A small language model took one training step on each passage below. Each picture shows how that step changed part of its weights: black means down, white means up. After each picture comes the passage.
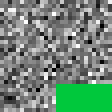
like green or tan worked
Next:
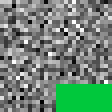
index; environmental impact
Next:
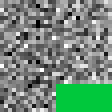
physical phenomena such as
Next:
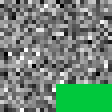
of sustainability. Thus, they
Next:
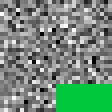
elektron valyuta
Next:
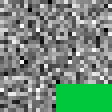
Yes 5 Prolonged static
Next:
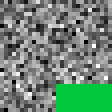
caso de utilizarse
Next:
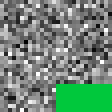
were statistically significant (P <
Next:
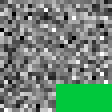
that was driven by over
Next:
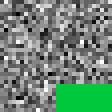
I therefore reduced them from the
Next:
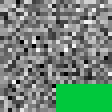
O Brasil por ser um
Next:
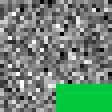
the adiabatic passage
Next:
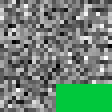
greenhouse effect is
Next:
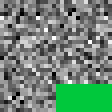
to moderate, dark
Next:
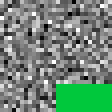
the tools they need for effective
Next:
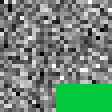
settings. Results:
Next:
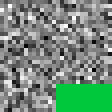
The callee creates a
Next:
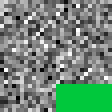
GM and GEd products,
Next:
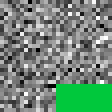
ruhiyatlarda bergan
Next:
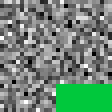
within the borders of EU.
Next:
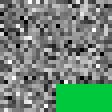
of {\it operators} that
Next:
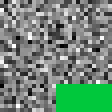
dark-energy density as
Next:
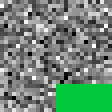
certain value $g^*$
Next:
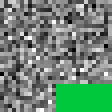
using ACO to generate a set
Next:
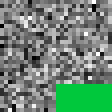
factors of handwritten
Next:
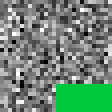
projects from 2005 to
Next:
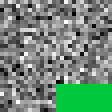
drive to learn**. The
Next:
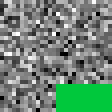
tipping bucket and
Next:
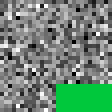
manzaralarini chizadi.
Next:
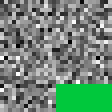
in the disordered phase
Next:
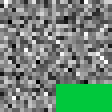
which represents the experimentally observed
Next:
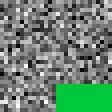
que para como horizonte.
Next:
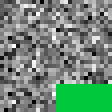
медицине не
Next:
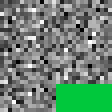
de aprendizagem:
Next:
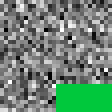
Erosion: This is due to
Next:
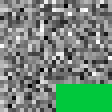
computing the likelihood.
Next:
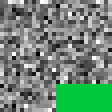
different shallow magma systems that have
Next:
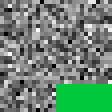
is strong, and the implementation of
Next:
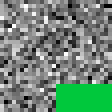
teto médio
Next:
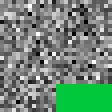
factor in body composition
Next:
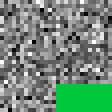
Puerto Rico
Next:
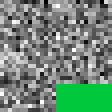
угла β .
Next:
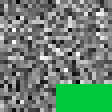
now called "dual
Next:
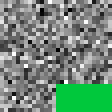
la relación entre el precio del
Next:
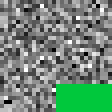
large magnifying glass is
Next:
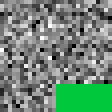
and have been shown to be consistent
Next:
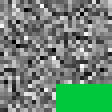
industry, identifying
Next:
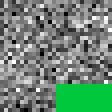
whose second sessions were
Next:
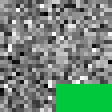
holatki, ta'lim
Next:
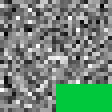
theory, this suppression should be
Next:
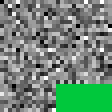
data-bases and OSKAR
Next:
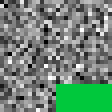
of the first sensor that is
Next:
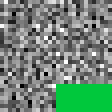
на «ты»), а в
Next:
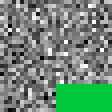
\pt\ required by data for 200
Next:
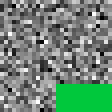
ko'nikmalariga ega
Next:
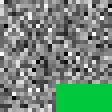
the language premium
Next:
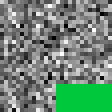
$\Delta \Omega$ is an
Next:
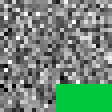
longterm evolution of this model
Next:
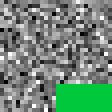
backgrounds, specific
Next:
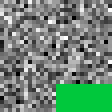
constitucionales, por el
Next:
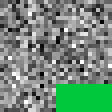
Result shows when finishing
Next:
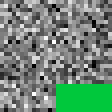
Eq.(\ref{W}) and
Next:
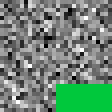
slab of PDMS with the
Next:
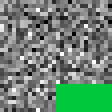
article, based on the results of
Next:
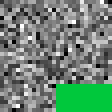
vulneración de datos
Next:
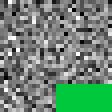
areas. Examples of these
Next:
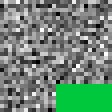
by experts can be time and cost
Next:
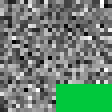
comprehension, allowing participants
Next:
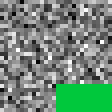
consequences. SMYD1
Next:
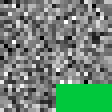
ETSAM de Madrid
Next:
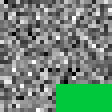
a single active spin in the
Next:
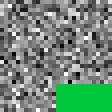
velocity field of the
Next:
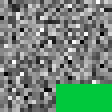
Fig. 2. Therefore, if
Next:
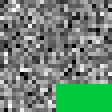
de las Naciones Unidas
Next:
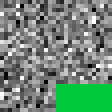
are not dealt specifically to
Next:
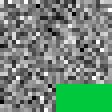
(MetalCL). The
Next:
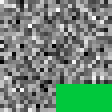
a large distance from the star and
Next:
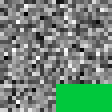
E. & COSTA,
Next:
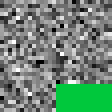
steganography with general
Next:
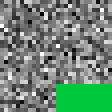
as well as for the eroded
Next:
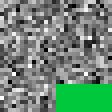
aprendizagem mais
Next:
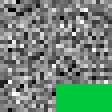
with dilute HCl and
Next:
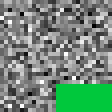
bilan ham belgilanadi.
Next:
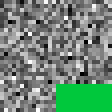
Water sources located around
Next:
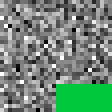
G \rightarrow GL(n,
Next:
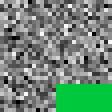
going to work with the following
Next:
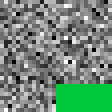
Filali (2012) parle
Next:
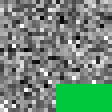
are indicated by the corresponding
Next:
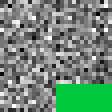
energy (of order $\simeq
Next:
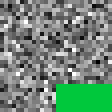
0.5$ indicates that heat
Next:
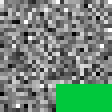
desenvolver projetos
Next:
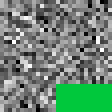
panel: FWHM of
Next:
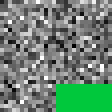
deficiency with age and
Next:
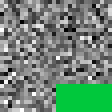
centralized funds,
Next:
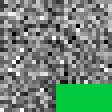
dimensions $\kappa
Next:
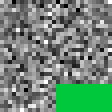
that the maximum temperature
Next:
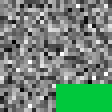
should not give too much
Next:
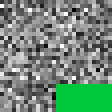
və "Aztransqaz"
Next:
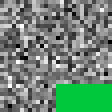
desarrollado con el
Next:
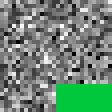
between XO, OS and the
